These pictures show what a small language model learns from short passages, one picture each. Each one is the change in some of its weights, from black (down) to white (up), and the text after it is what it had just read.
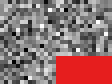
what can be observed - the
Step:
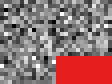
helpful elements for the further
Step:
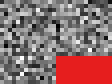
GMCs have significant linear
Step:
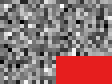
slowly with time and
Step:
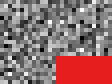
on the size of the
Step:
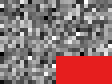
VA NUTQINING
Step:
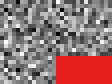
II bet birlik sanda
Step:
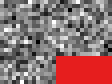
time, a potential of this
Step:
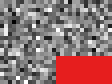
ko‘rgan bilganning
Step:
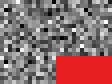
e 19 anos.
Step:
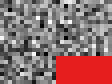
in the running coupling constant
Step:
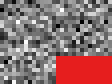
Davlatning iqtisodiy jarayonlarga
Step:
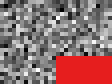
then, one gets
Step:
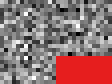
uses data release
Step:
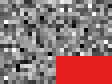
they are born, neutron
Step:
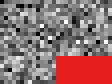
sufficient. The necessary and sufficient
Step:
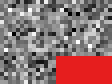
self-calibration using
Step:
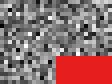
Document) to the
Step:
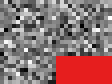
is a dynamic one and has
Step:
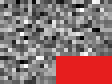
process. *Journal of
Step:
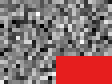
performance when combining content with
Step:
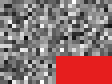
band and the wave vector.
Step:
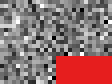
qisqa vaqt
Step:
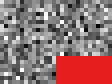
to correct one slit while
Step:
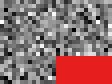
dara túrinde
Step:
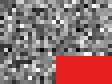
it allows substantially larger
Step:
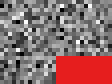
tem sido feito para
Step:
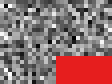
: Bahuchet
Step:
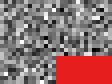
Coursera platform in
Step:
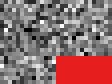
travel along straight lines for
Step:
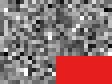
statut scolaire
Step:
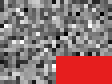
tree-level SM flavor
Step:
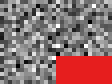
și cele ale mediului
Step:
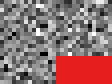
in Fig. 1, in
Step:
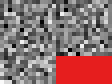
in the covariate mean difference
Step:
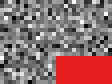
9. Welche
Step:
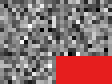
SCGSR Program
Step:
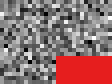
ostentan y que
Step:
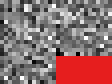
two window functions associated to
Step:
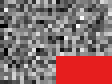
by three different values distributed along
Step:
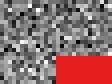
\ifx \bbook
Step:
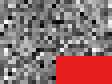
$z$-axis in
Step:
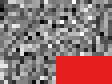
the downstream
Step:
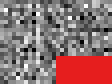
\rightarrow K^0
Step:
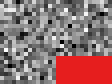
scattering term, the first term
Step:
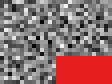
the graphene and a
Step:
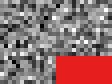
1$\sigma$ is
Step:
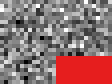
where $\upsilon$
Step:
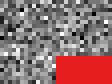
Dars jarayonida xalq
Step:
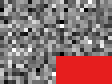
una imagen más completa
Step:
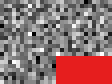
C}\ }\textbf {\bibinfo
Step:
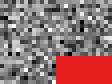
data alone do not
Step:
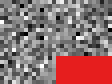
control group consisted of 20
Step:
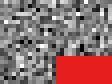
corresponding axion decay constant is of
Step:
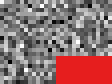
e desvantagens de
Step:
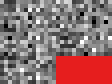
das in diesem
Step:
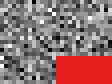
simple estimate based on linear theory
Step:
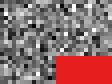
followed in the 3D
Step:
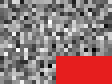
singleton unique in only one
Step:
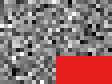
Technical Services
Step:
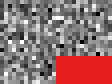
different power-laws ;
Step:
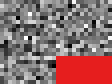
Het slot was de
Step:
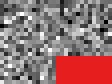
effort scaling for the
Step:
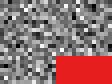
škol musí
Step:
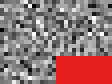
that many multipoles
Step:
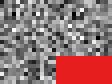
each vertex $v$
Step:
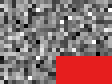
waves) vs. the
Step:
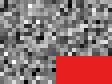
é biológico,
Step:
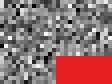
Résumé : La
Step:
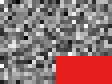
combination of model parameters. We
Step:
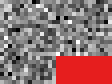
Higgs boson. We show that
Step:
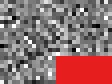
half of cases, but the
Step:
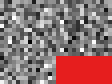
0.5 Gyr before
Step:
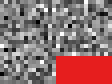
view, exact coherent states
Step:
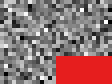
habilidades sociais
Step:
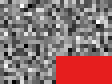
or whether it first passed
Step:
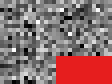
del control interno para
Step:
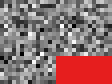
Sh. O'zbek
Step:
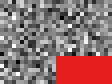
стільки разів,
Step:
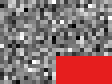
measurement on Alice's side
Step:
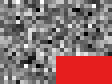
function is differentiable,
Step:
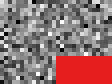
found that the presence of
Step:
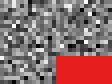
a referida Lei,
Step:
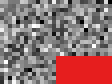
ise her ikisi için
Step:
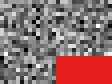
di wilayah
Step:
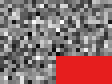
to consider the PL
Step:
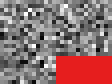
model and analyze the internal
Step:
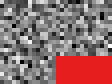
equipment, such as
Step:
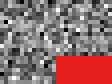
a un refuerzo de
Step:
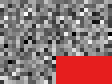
Multiculturalismo e
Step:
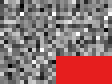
the results of renormalization constants
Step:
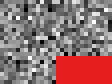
ham sog'lom
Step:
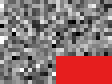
examples of local patches
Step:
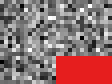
the AR using two other independent
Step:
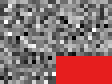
only and do not necessarily
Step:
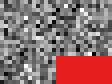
be obtained for the other
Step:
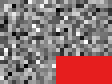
as displayed in
